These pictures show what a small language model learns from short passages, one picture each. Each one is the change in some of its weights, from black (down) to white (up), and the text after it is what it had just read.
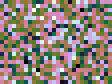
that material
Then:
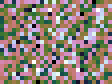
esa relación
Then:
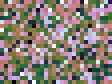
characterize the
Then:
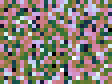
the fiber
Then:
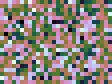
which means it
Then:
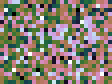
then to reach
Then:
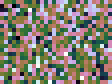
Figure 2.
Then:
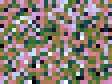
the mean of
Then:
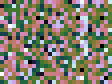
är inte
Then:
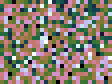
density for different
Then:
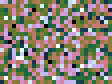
and improve
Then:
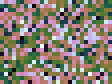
in many other
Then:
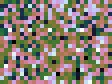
as has been
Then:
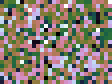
light on the
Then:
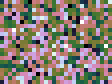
affected by
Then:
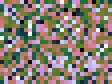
see how
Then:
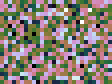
so that the
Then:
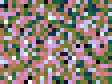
work function,
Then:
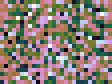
the membrane
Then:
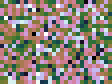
va ularga
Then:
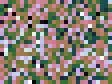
forms of a
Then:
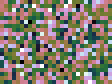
equation shows
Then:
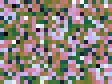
investment in
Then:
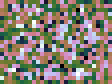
at this point a
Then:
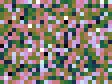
$u$ is
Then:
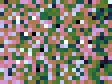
modules which
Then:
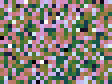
tasks and
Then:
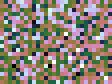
of primary
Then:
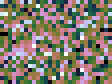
providing the most
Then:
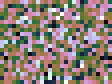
In the cases
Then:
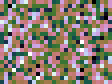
questions and
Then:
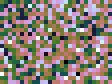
as follows:
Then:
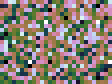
contribute as
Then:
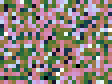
both the loss
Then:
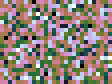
the operators
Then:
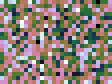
be maintained
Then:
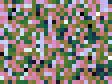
formulated a
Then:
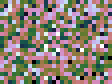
(By The
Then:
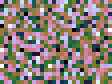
may fail this
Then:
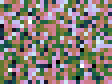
any flood
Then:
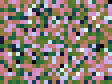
in Enugu
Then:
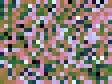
when cars are
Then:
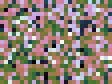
the proportion
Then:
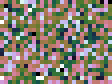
kinetic term
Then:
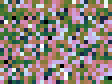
to involve
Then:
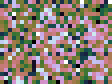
а також
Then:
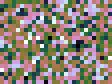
attention of
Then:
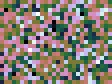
models represent an
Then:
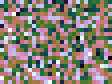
this makes
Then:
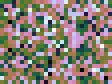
S. et
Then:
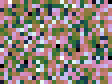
regarded as
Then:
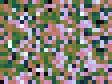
a combination
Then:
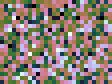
the Indian
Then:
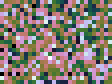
This model represents
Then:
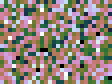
needs to be
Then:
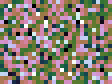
banco em
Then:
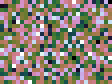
experimental and
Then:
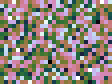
physics and
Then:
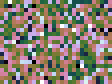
this experiment is
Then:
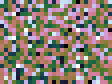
this paper is
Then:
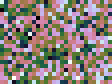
significantly as
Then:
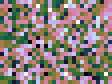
a convenient
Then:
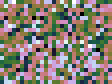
plus a
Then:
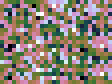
Alberto de
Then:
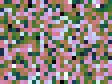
network can be
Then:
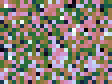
consumo de
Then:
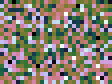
The inset
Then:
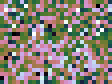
cases we will
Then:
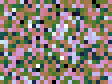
explores how
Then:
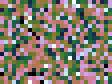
UCI del
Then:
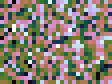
is obtained as in
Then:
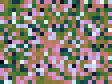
je da
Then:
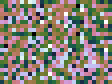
study. The study
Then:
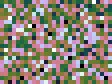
and equal
